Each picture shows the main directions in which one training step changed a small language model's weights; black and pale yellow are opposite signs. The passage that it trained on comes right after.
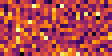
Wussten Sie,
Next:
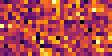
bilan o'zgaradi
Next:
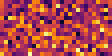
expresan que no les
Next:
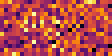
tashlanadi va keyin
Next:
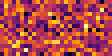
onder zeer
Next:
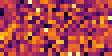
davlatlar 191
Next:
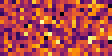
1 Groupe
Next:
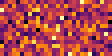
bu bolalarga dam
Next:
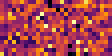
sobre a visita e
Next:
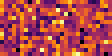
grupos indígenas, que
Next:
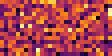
les DELAIS
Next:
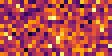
și impactul
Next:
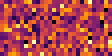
narsaning nomini
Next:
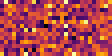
esquadra de
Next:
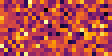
de Organizações do
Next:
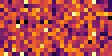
hal qilish va uni
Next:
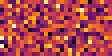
- Examinați
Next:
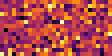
Quadro 1:
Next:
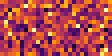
con las prácticas e
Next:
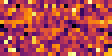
Und entgegen
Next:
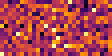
dep atalǵan
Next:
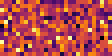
başlığı ile
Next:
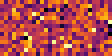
defisli nomlarni
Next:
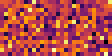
tavsiyalar, zamonaviy
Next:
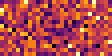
boqish uchun
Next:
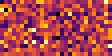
posterior ao ato
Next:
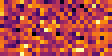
of Iran,
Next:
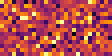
hacer implícitos
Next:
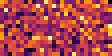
se cortó con
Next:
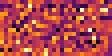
tareas diarias
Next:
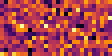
profundizar en el
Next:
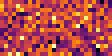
yurt taraqqiyoti
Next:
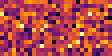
into EFL
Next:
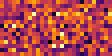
keyin asosan
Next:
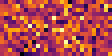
forma acentuada
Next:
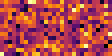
en segundo lugar se
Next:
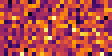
dienen, nicht
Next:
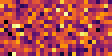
que se convierte
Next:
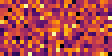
was in that year
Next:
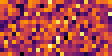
части узла от
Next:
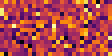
yang berfungsi
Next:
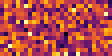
y forman parte de
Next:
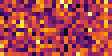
атам ва
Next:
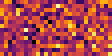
bog'liq ekani
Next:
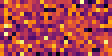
des compétences
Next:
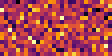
qadam edi.
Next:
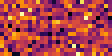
давлат педагогика
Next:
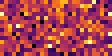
"yalpi ichki
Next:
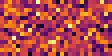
kami bisa
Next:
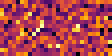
Kahveci ve
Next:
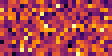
e a AA não
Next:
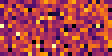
न कोई
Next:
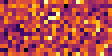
scuba diving
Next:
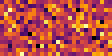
ml Reagent
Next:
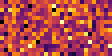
baik amenitas
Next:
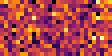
из этого можно
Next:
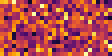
представляют собой
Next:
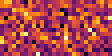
konlarining borgan
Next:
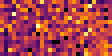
aprendizagem dos alunos com
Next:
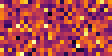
de las esferas
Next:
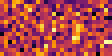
Annotatsiya. Ushbu
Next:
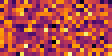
to the study of individual
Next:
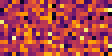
base alfalfa
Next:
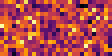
stat străin,
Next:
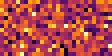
bir şekilde
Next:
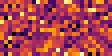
жиноят ва уни
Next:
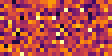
стабилизации ее
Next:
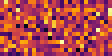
pensar nuestra
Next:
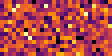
ou mortes au
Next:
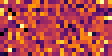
deste estudo é realizar um
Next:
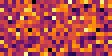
beoogd het
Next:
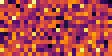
и вниз,
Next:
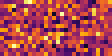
Таким образом,
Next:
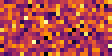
who can perform the
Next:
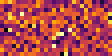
bank tizimidagi joriy
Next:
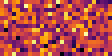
formas distintas en
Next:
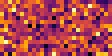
oleh guru dan
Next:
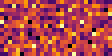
в формировании
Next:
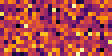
of greenery
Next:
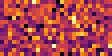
phenomenon of
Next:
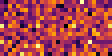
pembelajaran tentang materi
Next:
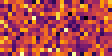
и практические аспекты
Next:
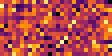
наш ответ»
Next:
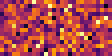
of aortic
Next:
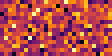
oficiais têm
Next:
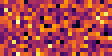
em 14 de maio
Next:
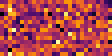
сферах дослідження
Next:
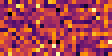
**Elm və
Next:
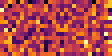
terhadap alam.
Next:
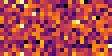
еволюцію її
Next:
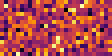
generando estrés y
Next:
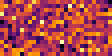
частности, в
